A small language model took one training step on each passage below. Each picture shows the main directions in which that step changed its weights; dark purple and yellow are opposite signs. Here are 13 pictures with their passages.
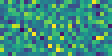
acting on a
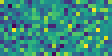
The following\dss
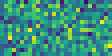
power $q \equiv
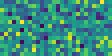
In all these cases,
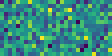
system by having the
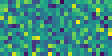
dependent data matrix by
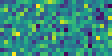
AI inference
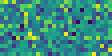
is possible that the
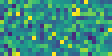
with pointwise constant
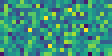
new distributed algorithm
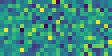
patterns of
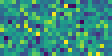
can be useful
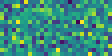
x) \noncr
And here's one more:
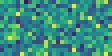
hand side is a
